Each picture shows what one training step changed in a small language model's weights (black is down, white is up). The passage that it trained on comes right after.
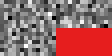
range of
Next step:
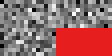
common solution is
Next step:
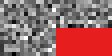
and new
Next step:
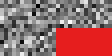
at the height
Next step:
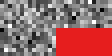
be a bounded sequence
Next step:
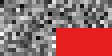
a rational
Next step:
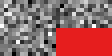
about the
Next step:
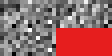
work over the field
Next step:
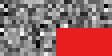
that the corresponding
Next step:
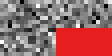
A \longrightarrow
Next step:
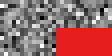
\Phi =
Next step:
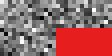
to see that any
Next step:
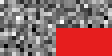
for $\lambda$
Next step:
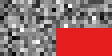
values of the
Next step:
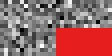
\leq t)
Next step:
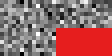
notion of
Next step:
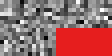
by pump
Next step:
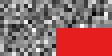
in terms of
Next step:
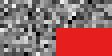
the optimal value
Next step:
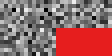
a curve.
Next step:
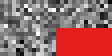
obtained; thus
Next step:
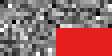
M$, It follows
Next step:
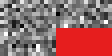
one of the
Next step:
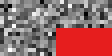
the form:
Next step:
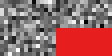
will use the
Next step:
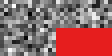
the resulting method
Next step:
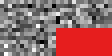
There exist a
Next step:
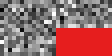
$P$ and
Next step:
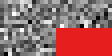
equation in the
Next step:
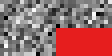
where $\chi $
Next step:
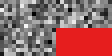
we obtain:
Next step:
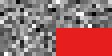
work} There
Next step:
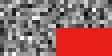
the proof of Lemma
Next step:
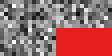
develop the
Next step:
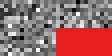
these geometric
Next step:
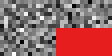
\ldots$ and
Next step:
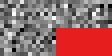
&\qquad \cdot
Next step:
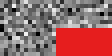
of $\Omega$
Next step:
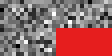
$A$ is
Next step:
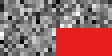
apply analytic
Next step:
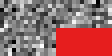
argument in our
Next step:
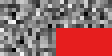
the sense of
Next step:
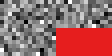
eigenvalue and
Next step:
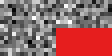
the same order at
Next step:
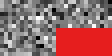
viewed as
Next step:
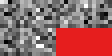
defined as the solution
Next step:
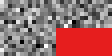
be obtained (see
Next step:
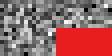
by parts,
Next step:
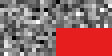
This has hence to
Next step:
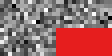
distribution in the
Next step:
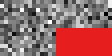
to use an
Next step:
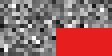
in both space and
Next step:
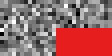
root side
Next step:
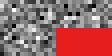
consequence of these
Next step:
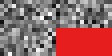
out that the map
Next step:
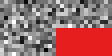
on that side
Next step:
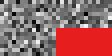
control algorithm
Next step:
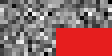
can relax the
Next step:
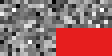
depends on the
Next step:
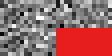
0$, Theorem
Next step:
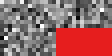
routing problem
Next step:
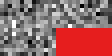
the site above
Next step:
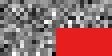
$C$ is
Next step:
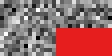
both $k$
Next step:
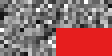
upper bound
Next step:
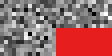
Now we consider
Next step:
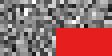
a given Chow
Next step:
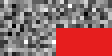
the maps
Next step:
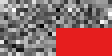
$Y$ are
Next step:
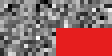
lemma the matrix
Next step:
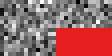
lifting properties
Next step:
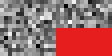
by the exact sequence
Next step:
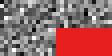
from the graph is
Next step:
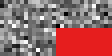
0}$ which is
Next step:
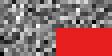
so, from
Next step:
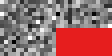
\draw [line
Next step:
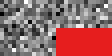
on the matrix).
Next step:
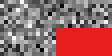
when $ 0
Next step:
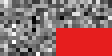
framework in
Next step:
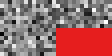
to be the
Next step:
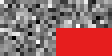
dimensions, as
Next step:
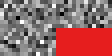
an appropriate
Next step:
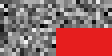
that $|U|
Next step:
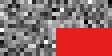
bundle with
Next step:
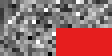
structure $\xi$,
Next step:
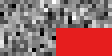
% setting
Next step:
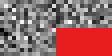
interpretation of
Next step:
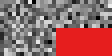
we proved that
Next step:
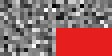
spectral sequence
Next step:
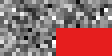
\ \quad
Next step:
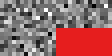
PSO results
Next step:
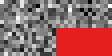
following result, which
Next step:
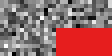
\[ \lambda
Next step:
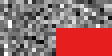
In that paper the
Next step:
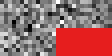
note that the
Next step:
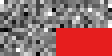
Functions for
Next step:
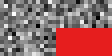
fast particle
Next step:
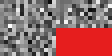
a local result
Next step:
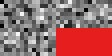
such that \[
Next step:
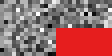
be tarpu
